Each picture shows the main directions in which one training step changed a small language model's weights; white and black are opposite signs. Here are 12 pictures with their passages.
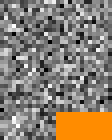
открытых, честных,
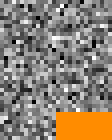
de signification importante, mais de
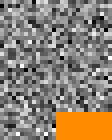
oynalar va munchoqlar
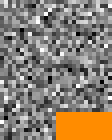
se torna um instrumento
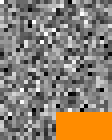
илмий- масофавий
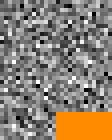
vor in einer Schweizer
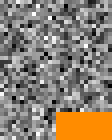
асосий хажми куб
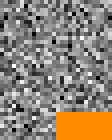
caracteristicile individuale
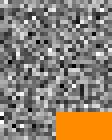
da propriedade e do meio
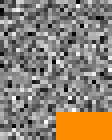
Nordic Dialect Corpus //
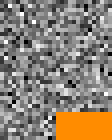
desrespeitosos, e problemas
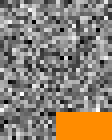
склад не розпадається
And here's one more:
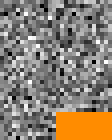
xalqlari Misr, Eron,
